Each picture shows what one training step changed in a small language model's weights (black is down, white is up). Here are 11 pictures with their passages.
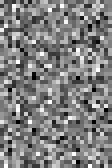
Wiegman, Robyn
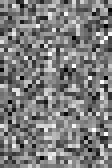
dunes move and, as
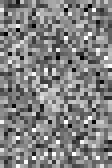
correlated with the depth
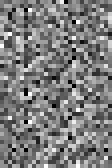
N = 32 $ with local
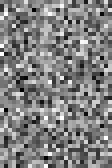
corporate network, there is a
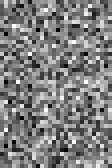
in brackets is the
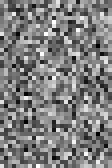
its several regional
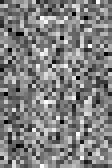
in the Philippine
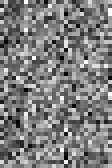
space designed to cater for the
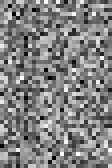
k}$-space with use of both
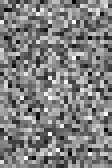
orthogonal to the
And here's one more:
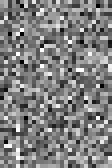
the standard definition for them which can be
